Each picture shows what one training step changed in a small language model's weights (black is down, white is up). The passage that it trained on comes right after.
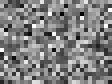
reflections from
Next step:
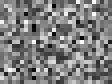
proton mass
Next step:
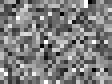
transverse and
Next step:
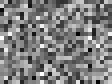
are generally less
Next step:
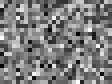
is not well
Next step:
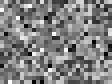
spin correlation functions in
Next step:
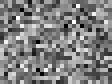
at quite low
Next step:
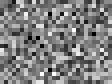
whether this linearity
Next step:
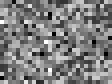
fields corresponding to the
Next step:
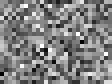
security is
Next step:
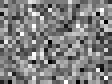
develop a circuit
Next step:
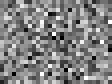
final sample's internal
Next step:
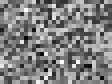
on the selected
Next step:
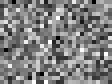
around contributions from
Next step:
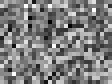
of the fusion
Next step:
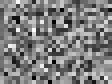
The brane
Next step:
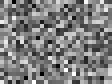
line features with up
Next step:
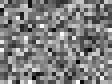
are reported in Section
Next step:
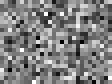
specific, for
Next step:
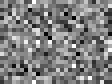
upper boundary; as
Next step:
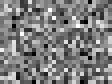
surface heat flux
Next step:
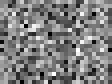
classical analysis. We
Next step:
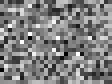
traits were observed
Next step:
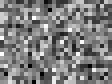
and bounded for
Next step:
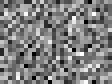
detected network faults
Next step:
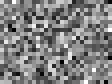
compared to that from
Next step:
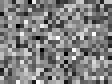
results To verify
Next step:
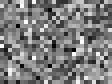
we want to
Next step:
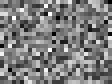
- \gamma +
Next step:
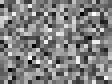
inner and outer
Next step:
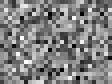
essential computation operation
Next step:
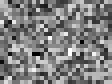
the ratio of gas
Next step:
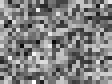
the design of
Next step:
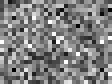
probability of SDC
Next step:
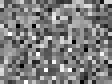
$\alpha$ is
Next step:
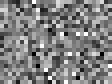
correlation, with an
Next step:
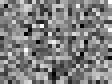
up to size
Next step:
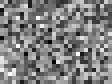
are at least two
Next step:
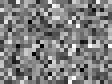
Except for one
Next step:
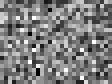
and therefore can be
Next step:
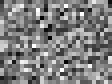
and outcomes
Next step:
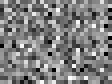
presence of a
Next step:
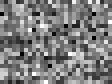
and fleet
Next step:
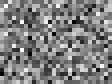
existence of
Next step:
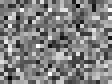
solving the
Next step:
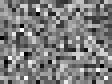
a sharp
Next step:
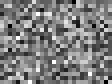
this parameter (the
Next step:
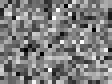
of critical values such
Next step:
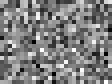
can see that the
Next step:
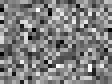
\quad L >
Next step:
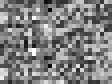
and without standard model
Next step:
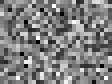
a one-dimensional
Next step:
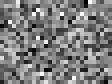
model transmission during
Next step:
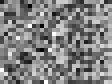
up'' and the
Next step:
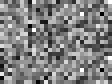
note that the
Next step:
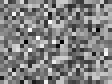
proportional to the
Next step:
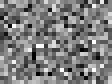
ranging from
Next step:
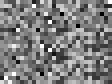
In fact,
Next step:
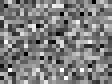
further by setting the
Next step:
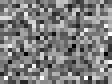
consider fluctuations of these
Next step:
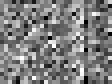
state unless we
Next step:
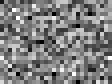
We discuss the
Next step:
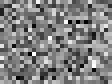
Rev. Lett.
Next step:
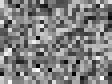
the integration of
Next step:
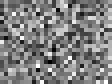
relationship between chiral
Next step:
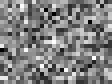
high variability we
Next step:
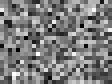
focal plane
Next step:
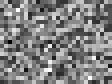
in the case
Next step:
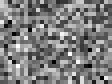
the domain inverse
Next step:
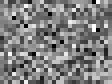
limited by our
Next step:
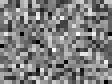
can be employed
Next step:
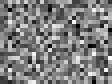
Example 2}
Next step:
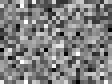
we have presented the
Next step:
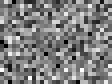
clusters and ion
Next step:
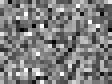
as requirements
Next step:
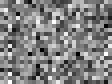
conditions that give the
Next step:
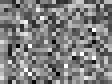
IC as a
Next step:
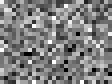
time evolution is described
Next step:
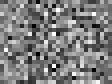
which permit a
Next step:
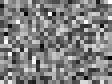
suggest that
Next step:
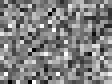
function obtained within the
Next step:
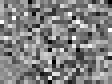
sense, but
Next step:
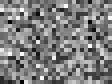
S}$ be
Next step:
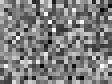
case since, the
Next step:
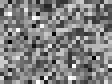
for the full
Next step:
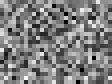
the short-time
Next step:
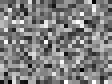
represented by a
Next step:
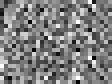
purpose the
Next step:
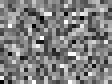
face no explicit
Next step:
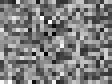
In the following
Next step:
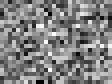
input of the
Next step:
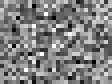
that is almost
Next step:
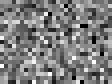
parameters appearing depend
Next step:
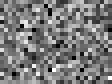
\qquad \qquad
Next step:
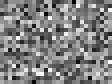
this equation is as
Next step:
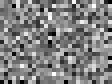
explained by the
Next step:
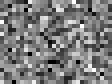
it was explained
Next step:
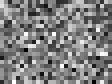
the brightness
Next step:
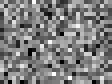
also defined by the
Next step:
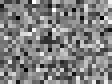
essentially, when
